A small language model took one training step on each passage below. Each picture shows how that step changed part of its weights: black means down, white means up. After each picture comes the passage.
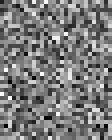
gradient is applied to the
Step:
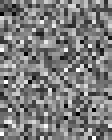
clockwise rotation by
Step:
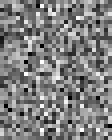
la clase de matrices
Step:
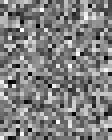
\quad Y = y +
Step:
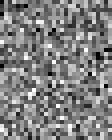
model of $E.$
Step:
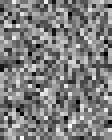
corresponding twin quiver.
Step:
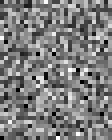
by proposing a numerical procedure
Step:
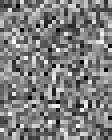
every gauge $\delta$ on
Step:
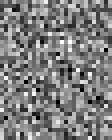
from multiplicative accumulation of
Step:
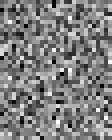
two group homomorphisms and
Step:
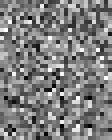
In addition, the {\it
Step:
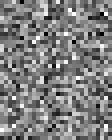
node, it remains there for
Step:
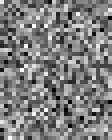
parameters. As hinted
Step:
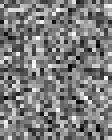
dissipation. To
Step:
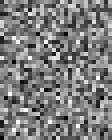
and gravitation as the first
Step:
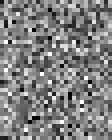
qilish, ularni xalqaro
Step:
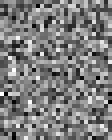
the registration fee
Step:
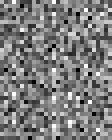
Schwarzschild in
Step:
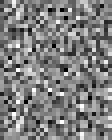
foi expressiva.
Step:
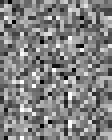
qarashlarining harakatlar
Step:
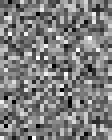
L}'$ be two
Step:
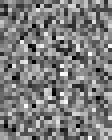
the static gauge the spatial
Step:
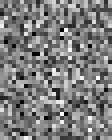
be the distribution function with the
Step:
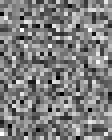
We take UV data from
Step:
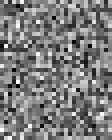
next-generation MeV
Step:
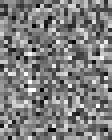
the same transition rules, generate
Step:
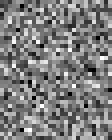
Praxis zu
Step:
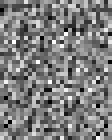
of the real-time
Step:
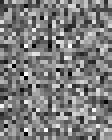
measurements of these materials in their
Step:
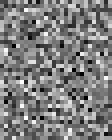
than our fully decomposed
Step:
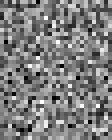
algorithms for selecting the basic
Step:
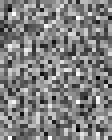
que en necesidades, no
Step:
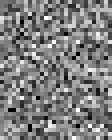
& W. Zagler
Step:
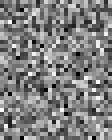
initial particle arrangement in
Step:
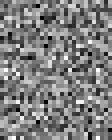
de tal diversidade.
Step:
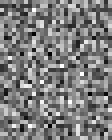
to predict with due to
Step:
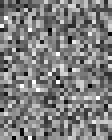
has puzzled
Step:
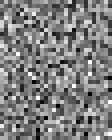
curvature $L_1$
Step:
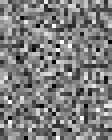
Suppose $G$ is not
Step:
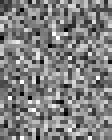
length of the torsion part of
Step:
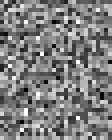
this ``gap'' and
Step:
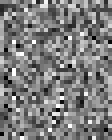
involving cosine values which are
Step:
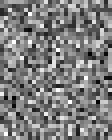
with $v$, the likely
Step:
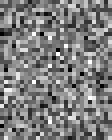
Mud breccia
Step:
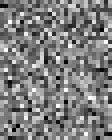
Choose $W =
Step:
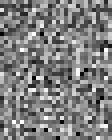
to being associative
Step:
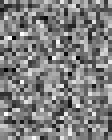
can be extracted from
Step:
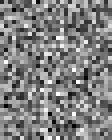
faoliyatini samarali tashkil
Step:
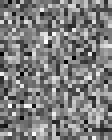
Advancements in
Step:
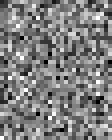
power struggles,
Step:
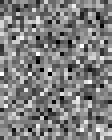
bending. In fact,
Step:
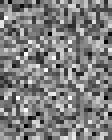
hal qiluvchi rol
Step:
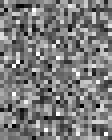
we also plot the observed data
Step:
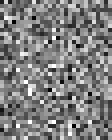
tahlil qilishi mumkin.
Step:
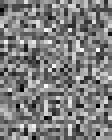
of the equation is actually
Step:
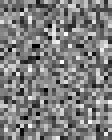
iterative inversion and therefore
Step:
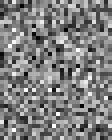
induction step. After
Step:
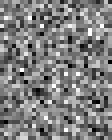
4) Biznes
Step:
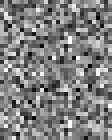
boradi. Innovatsion
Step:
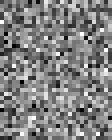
features absent from the original
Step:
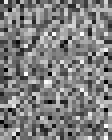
présenter des observations
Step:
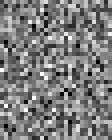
(OGM) defining the
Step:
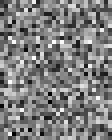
external fields. In this
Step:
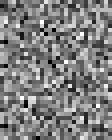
$M$) the equation
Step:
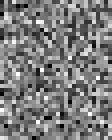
model takes the following local
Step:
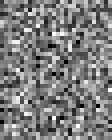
and many of the participants
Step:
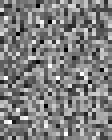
a structural phase transformation from
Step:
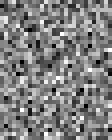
$F_X$ and
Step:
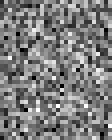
is worth noting that
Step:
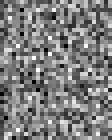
embargo, la
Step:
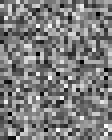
five-factor personality
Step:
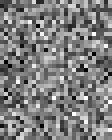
actual inventory positions at
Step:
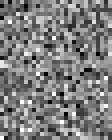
emas balki stress
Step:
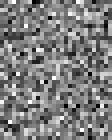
prevents a direct application
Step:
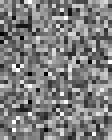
flat-fielding as
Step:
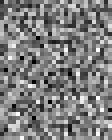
is simple. With the decision
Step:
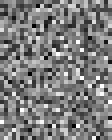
the Central Asian
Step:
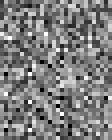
is mainly determined by
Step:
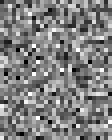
незалежності та
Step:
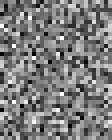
its evaporation.
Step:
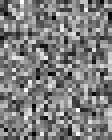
can be normalized such that
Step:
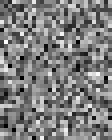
effective in boost the
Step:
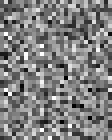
singib, ularning
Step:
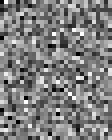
corresponds to a subclass of
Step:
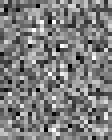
annual reports on
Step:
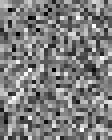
cases. Panels show
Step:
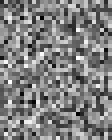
literária, como
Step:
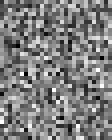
is the boundary of a
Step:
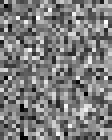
o consumidor tem
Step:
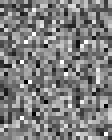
todo el conocimiento
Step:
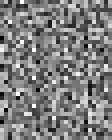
Elementwise multiplication of
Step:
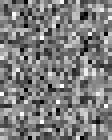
\begin{center} 1
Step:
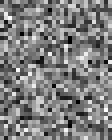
boradi, uning
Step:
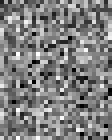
que se trata de uma
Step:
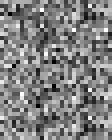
\X_H$ are
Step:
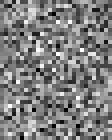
Sistema Atena
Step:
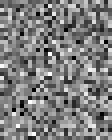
Kim, M.
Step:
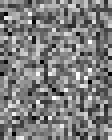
em nível global é
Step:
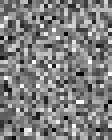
500 gramos, es
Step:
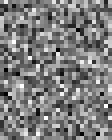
considered the favourite
